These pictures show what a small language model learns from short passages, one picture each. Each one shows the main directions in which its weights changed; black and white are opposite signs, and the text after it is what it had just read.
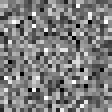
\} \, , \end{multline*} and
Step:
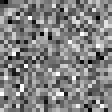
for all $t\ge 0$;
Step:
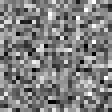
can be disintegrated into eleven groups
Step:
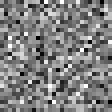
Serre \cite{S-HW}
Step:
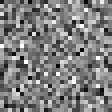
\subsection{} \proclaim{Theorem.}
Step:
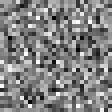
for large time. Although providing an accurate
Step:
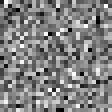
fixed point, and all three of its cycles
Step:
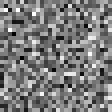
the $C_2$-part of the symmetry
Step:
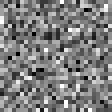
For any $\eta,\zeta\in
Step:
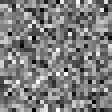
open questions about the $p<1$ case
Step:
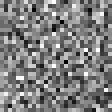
$(4^*)$ are all consequences of the
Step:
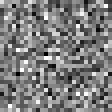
\cos x^2}$ in the domain
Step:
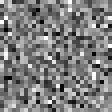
quasiisometry of the quarternion
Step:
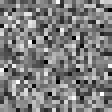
kind of inductive limit of some nice finite
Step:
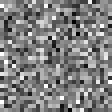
argument). \section{Proof of Theorem \ref
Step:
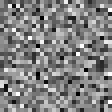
a nice result on the existence problem of
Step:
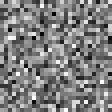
need only to show that under the assumption that
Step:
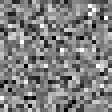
\blue{these }techniques in
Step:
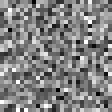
there exists a unique s.i.p.
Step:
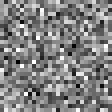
normal stiffness and normal damping on
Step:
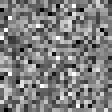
described in Definition \ref{def_invariant},
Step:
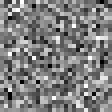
system of algebraic equations. We can calibrate
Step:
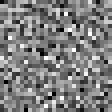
following controlled SDE in the real separable Hilbert
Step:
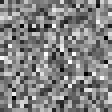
need to show that \begin{equation}
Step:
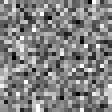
these decay estimates---singularities are eliminated by
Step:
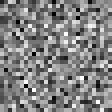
$Re$ and $Im$ are the real
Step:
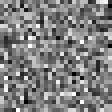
space of finite asymptotic dimension is coarsely equivalent to
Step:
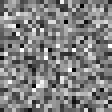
iterative regularization method seems to be higher than in
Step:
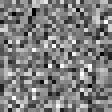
the recursion for \(\widehat{Q}\) has
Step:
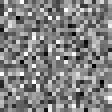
função $f$
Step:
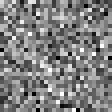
\qquad \forall (i, j,
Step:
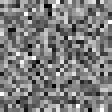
eigenvaues of $K_n$
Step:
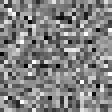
q}_{\Gamma_D}(\Omega)$, however,
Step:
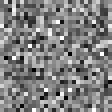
we used the Cauchy-Schwarz inequality, but
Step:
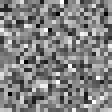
6, we prove Main Theorems. \bigskip
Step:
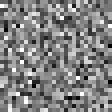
ultimate goal of this work is to
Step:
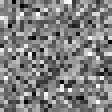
hyperplane $W=N\oplus L$ is
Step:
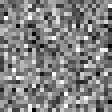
also proved by S.~Molchanov by
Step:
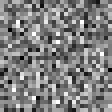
des solutions du système
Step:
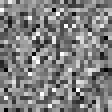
variation into a sum of uniformly close, finite variation
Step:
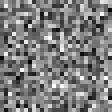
subset $$ S_{\lambda} = \{ x
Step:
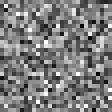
Let now consider the element $u^{0}$
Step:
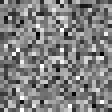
\def\Z{\mathcal {Z}}
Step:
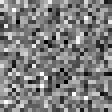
\hookrightarrow \Gal(\kbar/k)$,
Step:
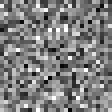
1, $\Om_\infty$ is a convex
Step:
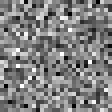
at the end of the charging task
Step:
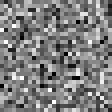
dualizing sheaf [2]. For example $$
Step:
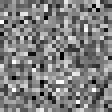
$\mathcal G (\Pw)$ the {\it
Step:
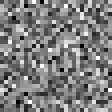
only relations that change after transformation are between cells
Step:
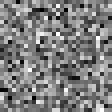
study. \add[editor]{\protect
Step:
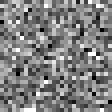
to some long-standing conjectures in
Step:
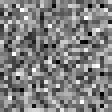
assume that $|\Gamma|$ is connected. If
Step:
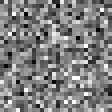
generated the products of the base case; we
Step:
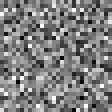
computation of $\Vert n\Vert$.) According to
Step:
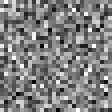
the above definition makes sense: rationality of
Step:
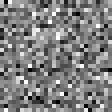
\}$ generates the alternating group on $n$
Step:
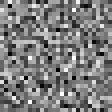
\sum_{k} \frac{\partial
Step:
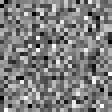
to a one-parameter form if one does not
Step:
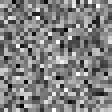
to any polynomial Hamiltonian system of degree four and
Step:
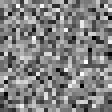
remark that part (ii) is true for
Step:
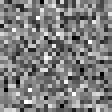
while the resulting algorithm is highly-effective
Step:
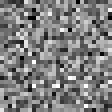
this method to prove the multi-dimensional real analogue
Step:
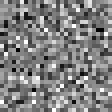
in the proof} is to get a corresponding lower
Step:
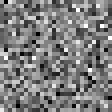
an $\epsilon$-quadric ($\epsilon\neq
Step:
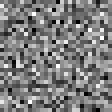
if $E=F$) form on an
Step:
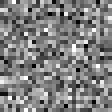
basis in $L^2_S({\bf
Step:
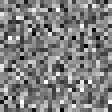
$\beta $ intersects $\partial F$ twice
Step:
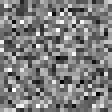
\IS^d \to \complexA$
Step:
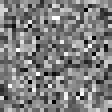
be affected diminish. We also showed
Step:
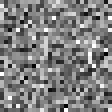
be disjoint cannot be omitted. \vskip
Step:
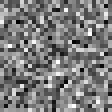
for reaching any $\textbf{x}_f
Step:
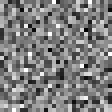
guaranteed by the computation method for $\Theta$
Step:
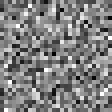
be a multiscale hyperbolic system, which, accordingly
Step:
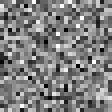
wavelet transforms on the sphere}, J.
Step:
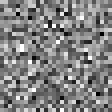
however yield a strong interference to the signal
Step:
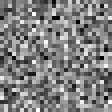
an Abelian Frobenius kernel. } \medskip As
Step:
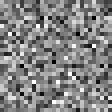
a space-time white noise.
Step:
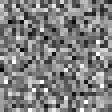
$\Gamma$. Hence (iv) would follow from
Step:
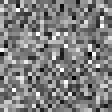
'(a\otimes m), a\cdot
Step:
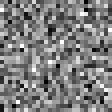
corresponds to the root $\alpha_{2}$ and
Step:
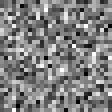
additive noise. On unbounded domains, let us mention
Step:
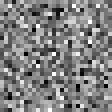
prove that $\pm 1$ is not contained in
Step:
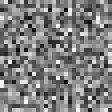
we say $x$ is under $y$
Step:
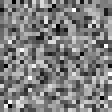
to $H_d'$ which is not true
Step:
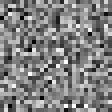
This will be useful later, as it provides useful
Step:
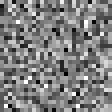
hypergeometric functions of the Gauss and Kummer
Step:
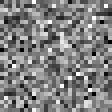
equations \eqref{ecintro} and
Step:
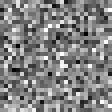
sufficiently large, we have the inclusions \\
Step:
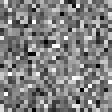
branching rule for $F_4\supset
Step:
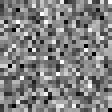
between $0$ and $1$\\ \hline
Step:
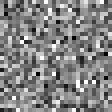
higher. \begin{figure} \centering
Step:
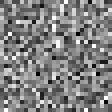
rather than a construction. In their result, the
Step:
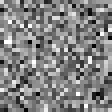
difference operator. The details are given in the next
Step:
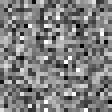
mean field equation are balanced, we get the asymptotic
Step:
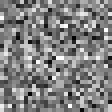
$G_*(X)\otimes \Q $ and
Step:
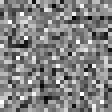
contribution will be (by using Stirling's
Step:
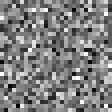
$N_x$ is the number of collocation
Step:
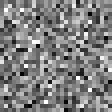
when missing values are limited in number and are
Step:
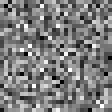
replacing leaves by $I$--bundles over these leaves
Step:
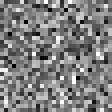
prove the convergence \ref{definition of convergence}
